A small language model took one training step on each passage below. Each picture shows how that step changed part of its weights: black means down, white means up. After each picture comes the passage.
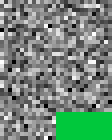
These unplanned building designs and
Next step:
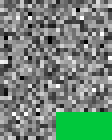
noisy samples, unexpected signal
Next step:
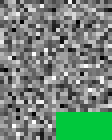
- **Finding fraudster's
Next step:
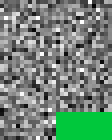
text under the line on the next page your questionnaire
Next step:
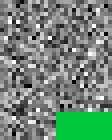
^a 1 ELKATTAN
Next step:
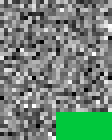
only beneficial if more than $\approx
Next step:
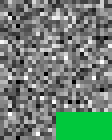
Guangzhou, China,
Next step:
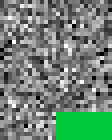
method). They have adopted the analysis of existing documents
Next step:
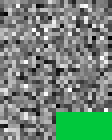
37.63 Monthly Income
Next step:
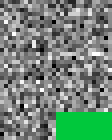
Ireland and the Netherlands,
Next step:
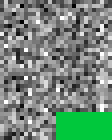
2040 - Desigo Inside -
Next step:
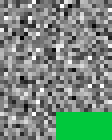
5.2 9. Chronogram
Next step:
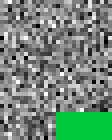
and scenic value. Winter tourism
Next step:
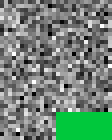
Abstract We study the sequential join of
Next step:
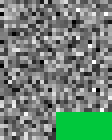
to encounter escalating conflict
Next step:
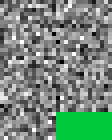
tertiary institution are half baked due
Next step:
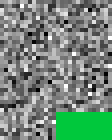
knowledge passed on verbally from generation to
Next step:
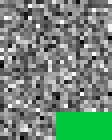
other regions order than yours with the mean of
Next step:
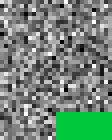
of water, over consumption alert and usage of
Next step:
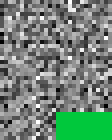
shown in Fig. 2(a), with different length
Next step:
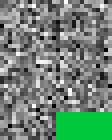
literature, the most popular being biological,
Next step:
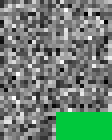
the lack of statistical differences, the recorded FCR and
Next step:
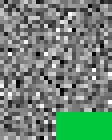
veterinary medicine is no longer just
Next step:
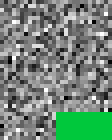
ecosystems, they are well suited in water than
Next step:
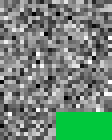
realized such a device based on two
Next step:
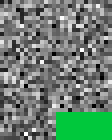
task for the collaboration with the other European University
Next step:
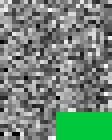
grounding a cable to the hull at a
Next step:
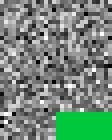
formula as shown in equation (1).
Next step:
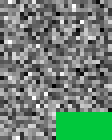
recently by other authors. Keywords:
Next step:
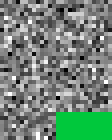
able to give the proper knowledge to my students.”
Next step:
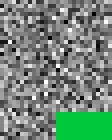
fraud and manual verification effort.
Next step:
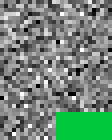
format, as long as you give appropriate
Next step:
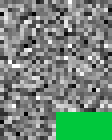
as working fluids for the low-temperature
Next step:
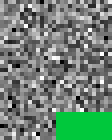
protruding methoxy groups within the
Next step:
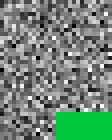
the regulation of accounting education. Like just about
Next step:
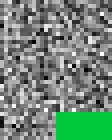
of iodine taken up by methylene
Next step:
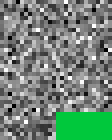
underscore the need for innovative approaches in
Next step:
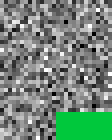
material is a good solution for obtaining solar
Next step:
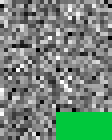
of open source, outputs generated within an institution can
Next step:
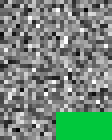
age of three years. These symptoms
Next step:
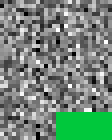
The role of pavement foundations is essential to
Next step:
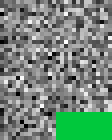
since it is all fine IN THEIR
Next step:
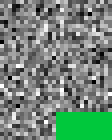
of securitization and riskification. Through
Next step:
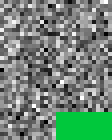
extent 6 Ability to upload and
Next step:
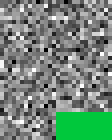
novo* structure-sequence pairs
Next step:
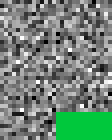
for assessing pesticide impacts on fish
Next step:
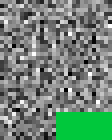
with her husband about a single rich
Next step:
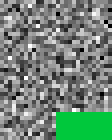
color filter blocks of size 3x2
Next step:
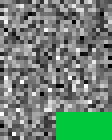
in the primary circuit of NPP due to
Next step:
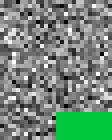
exempt are becoming apparent. At
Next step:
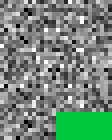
endotherms and exotherms associated with
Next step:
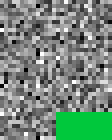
influence of change of concentrations of chromium
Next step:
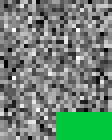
be noted that an expert is someone who
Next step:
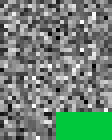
future events developed both within and outside the project and
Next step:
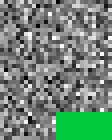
this answer: Date Range: 1999
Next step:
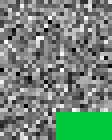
results showed that the dominant species of endogenous
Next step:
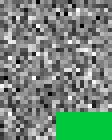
6 and 14 years, 13g/dl for
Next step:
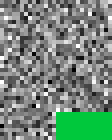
nurses (79.2%) exhibited
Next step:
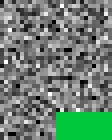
ICSR, [Fractional
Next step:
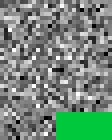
N00 1. Introduction Globalization
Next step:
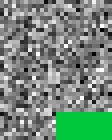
circle of families of Draa
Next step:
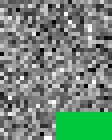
Rhenium and platinum were loaded
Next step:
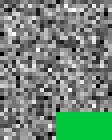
According to the capability-based view,
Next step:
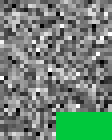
Additionally, we proposed an original technological framework system for
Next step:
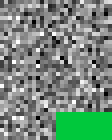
Auditory event-related response in visual
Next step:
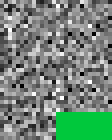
electrolyser is producing hydrogen, the
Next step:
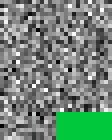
in a standardized and interoperable manner.
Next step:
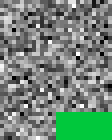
a new method of linking – they cite like
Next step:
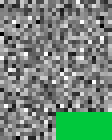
own ideas. 4 Discussion
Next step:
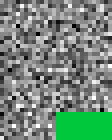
shows the median profile, and the grey
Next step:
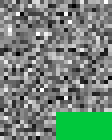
provision of feedback, collective bargaining and
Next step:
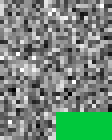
His-tagged conjugates
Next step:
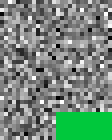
than 1 answer(s) per row.
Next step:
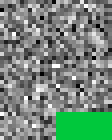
analyse the term 'Yoga' meaning
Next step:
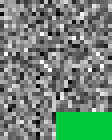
to satisfy both public and business needs. Although the
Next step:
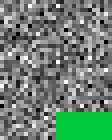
rays contains ultraviolet
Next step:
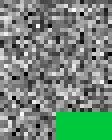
a split-mouth design based on findings from
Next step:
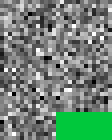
a national register to identify these cases.
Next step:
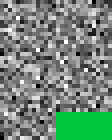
3, 4, and 5; however, no assessment
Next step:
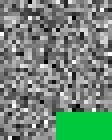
existing production tools. Phase 1 can operate as
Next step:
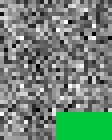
to a reduction in sound side support moment
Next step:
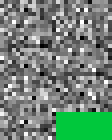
сырья и
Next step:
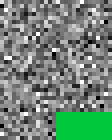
of 45 papers per discipline with
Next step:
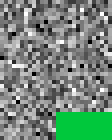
surrogate model into a system-level
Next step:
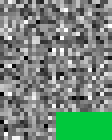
or outcomes of the participants. The study was conducted in
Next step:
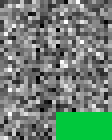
the company, or study their intended use; the
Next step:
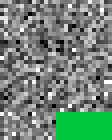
in their operations. For a given operating condition,
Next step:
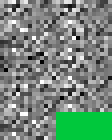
style="list-style-type: none">
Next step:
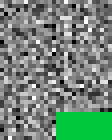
solid waste disposals. 4.3.2
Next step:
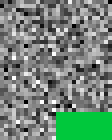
The EU is the world's largest seafood
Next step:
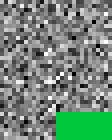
effect of the various techniques of forensic accounting
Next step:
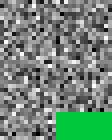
and efficiency of both developed and emerging stock
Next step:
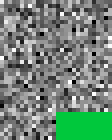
absorbance of the resulting blue complex was measured
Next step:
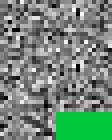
should be directly copied and pasted into
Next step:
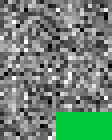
reducing the treatment costs to both the health systems and the
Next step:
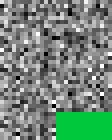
of a preliminary mathematical model. Our
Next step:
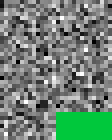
homozygous state in the
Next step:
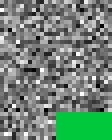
from the Eastern Cape Province,"
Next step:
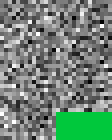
discriminate and react to traffic conditions
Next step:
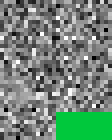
and treatment 4, containing poultry manure.
